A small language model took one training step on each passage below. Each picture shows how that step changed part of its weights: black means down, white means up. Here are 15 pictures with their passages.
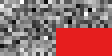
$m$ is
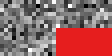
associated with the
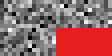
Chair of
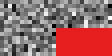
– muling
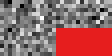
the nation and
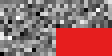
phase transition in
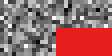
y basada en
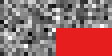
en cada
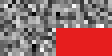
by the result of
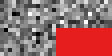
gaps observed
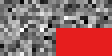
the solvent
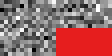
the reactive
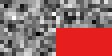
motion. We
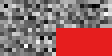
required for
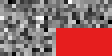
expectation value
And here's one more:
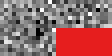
TeV scale
